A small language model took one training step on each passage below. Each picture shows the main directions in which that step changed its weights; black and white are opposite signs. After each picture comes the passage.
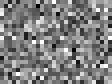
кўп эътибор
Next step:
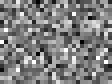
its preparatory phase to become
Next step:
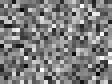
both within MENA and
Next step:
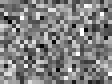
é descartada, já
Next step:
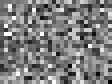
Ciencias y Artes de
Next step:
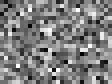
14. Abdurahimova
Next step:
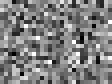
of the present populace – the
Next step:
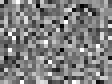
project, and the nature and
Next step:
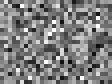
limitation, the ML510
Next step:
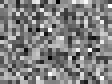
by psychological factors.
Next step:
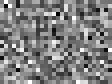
presented to improve the weaknesses
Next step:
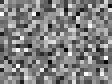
că procesul este în
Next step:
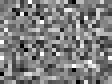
or the chatbot,
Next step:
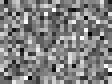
OBE model in English language
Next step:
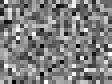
programme, in the context of the
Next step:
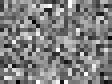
Overview. *Front
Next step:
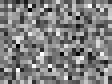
ko'plab ishlar olib
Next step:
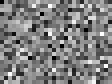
noted in Thailand by
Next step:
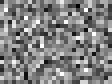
tubular damage markers
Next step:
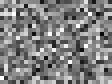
diálogo nessa
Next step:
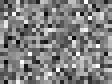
and the stock of fossil
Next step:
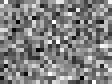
subject structure with high accuracy. In
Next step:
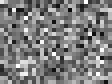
delivery. If the
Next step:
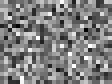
of extraction definitely
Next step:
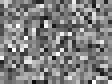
address the myriad challenges they
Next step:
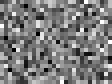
аспектах развития их
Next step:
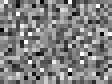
is sensed through a voltage
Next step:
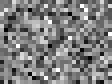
* Söz konusu
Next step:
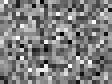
is of vital importance for
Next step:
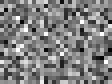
nefret ediyorum.
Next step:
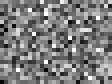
Alberuni who, for the
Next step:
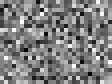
ta’limi tizimida
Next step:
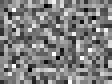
period. Guapo refers
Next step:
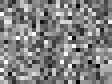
de inclusión fueron:
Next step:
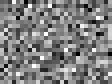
Présent Passé composé
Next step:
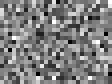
проклятия плохих
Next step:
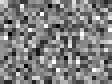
энергетику в
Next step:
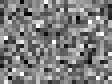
Diagnosis of
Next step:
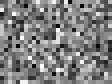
культуры направлены
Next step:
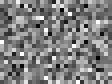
रही है
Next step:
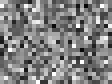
Pathology Lab,
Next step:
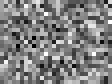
slopes of the time
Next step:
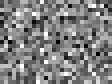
bidang dan pengerjaan
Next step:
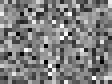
fair distribution of benefits from the
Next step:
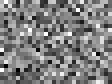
of these differences to enrich
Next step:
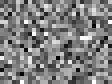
solution of the substrate.
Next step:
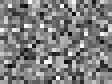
the sweetpotato
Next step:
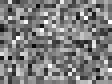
unit selection must applied to identify
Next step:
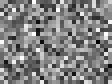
supporting fishing industries and
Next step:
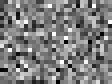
mean SOFA score being
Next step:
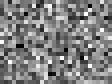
lagi membanggakan
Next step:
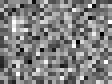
replacing aggregates
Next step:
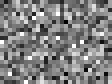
and healing abutments;
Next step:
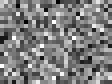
solution of any of the above
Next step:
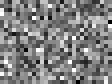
exhibited by 18.26%
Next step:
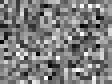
bu standartlar fuqarolarning
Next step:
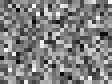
tunjangan kesehatan
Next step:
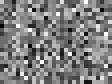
budaya, serta literasi
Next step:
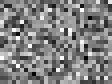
que los vuelve de
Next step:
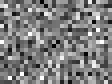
là indéfiniment,
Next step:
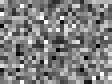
в % к итогу
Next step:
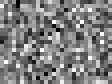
work. The white society
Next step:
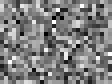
maximum response, which will in
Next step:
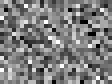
docente pautou que o
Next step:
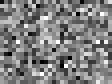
dephosphorylation of
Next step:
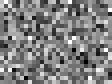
of sun exposure,
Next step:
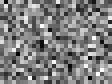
internal relationship, logistics services,
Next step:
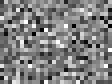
parental abuse influences
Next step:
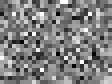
and opinions expressed in this
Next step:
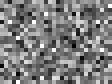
concentración de dNTPs
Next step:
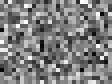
Policy: a Comment on
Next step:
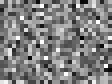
businesses, restaurants,
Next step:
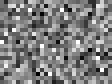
sandpapers (40
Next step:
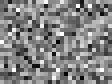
mesmos problemas a cada
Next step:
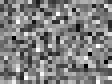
practical applications, it is necessary to
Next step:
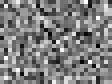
case, the whole process would be
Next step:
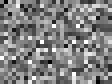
work. Traditionally, research
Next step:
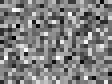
di cui soffrono le
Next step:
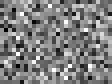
Java Province
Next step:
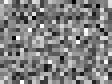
and governance quality would gain more
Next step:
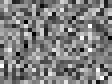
powstaje nowy
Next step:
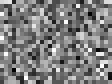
topdik. Turkiy
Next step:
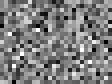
DPMPTSP can
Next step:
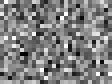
told me a few years
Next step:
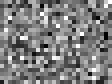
всегда даны
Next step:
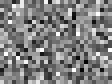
presence of two intussusceptions
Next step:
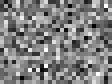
of adult than the aged group
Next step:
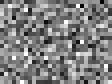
mega-trade agreements
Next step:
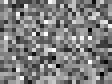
the data disclosure. Further
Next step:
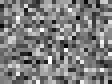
impact of social media, that is,
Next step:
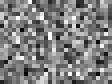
и содержание //
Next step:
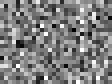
by the Central KPU,
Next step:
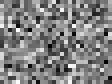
efficaces, les actions
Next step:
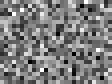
Proteção de Dados
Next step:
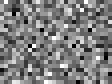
a possible research sample early.
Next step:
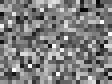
національної моделі
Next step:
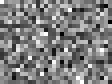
ularning fikrlash
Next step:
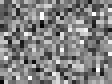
K-RED reduction module
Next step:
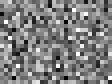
DA echilibrului de
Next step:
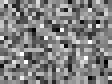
the United States, focusing
